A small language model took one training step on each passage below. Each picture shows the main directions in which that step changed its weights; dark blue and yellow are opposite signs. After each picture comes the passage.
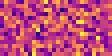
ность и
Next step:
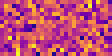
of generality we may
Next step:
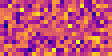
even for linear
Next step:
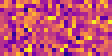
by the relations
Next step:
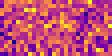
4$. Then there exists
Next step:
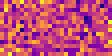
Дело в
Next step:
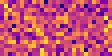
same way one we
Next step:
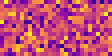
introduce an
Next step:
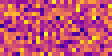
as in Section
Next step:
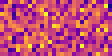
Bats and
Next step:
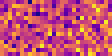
map, and the map
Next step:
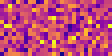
" Annotation:
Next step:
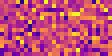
ou trazo
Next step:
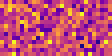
pour contester
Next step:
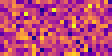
of the VI
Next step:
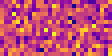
mapping properties
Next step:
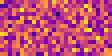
\newcommand {\rix}
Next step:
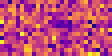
form on $\g$.
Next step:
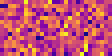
de un producto
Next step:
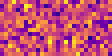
систему и
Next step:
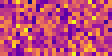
of research
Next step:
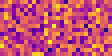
$$ In what
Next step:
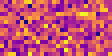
who were
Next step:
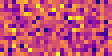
this restriction
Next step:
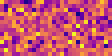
We first define two
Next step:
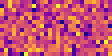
the exact solution is
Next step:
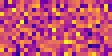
of partial sums
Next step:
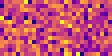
the Butcher
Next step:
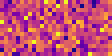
vositalar va
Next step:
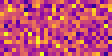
is same as in Theorem
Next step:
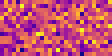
bilan birga,
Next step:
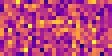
а также
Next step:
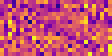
this paper is to
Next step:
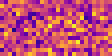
3 kunnen
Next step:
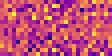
bound below one can
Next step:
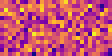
surfaces with
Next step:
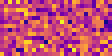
an almost
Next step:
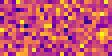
The folded
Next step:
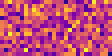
model seeks to
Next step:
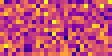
a State's
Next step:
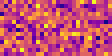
be written as
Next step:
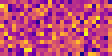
examples of
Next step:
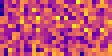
supported by
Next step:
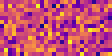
the geologic
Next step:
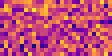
Then there is a
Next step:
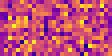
tasa de
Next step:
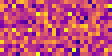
help of
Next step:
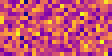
minor determinant
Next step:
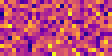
3. Another
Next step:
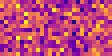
we have \[
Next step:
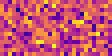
in finite factors},
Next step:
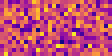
will do in a
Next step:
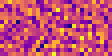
die uit het
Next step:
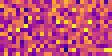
to complicated
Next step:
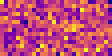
Issues in
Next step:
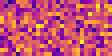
follows $$\langle
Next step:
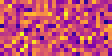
Now, we consider
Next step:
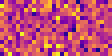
transformation (see
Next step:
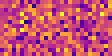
on the origin
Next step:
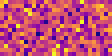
limited, with
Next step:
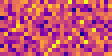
bounds we obtained
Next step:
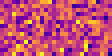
de la salud
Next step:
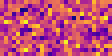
which has dimension at
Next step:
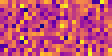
distances only
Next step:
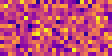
positive radial
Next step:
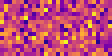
камолин –
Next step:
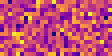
Further, our
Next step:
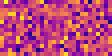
introduce the
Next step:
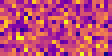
the result stated in
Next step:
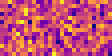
endowing the
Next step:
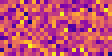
would be a
